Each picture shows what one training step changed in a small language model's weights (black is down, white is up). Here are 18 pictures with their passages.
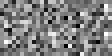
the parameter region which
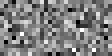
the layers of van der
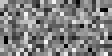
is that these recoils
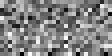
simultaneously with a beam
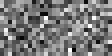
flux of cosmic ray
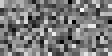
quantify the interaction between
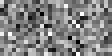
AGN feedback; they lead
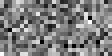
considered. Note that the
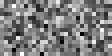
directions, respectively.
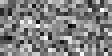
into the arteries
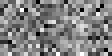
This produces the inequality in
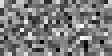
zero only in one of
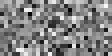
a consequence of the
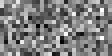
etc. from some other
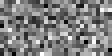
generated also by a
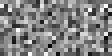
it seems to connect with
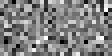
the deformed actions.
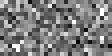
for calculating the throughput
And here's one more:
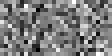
where $A$ and
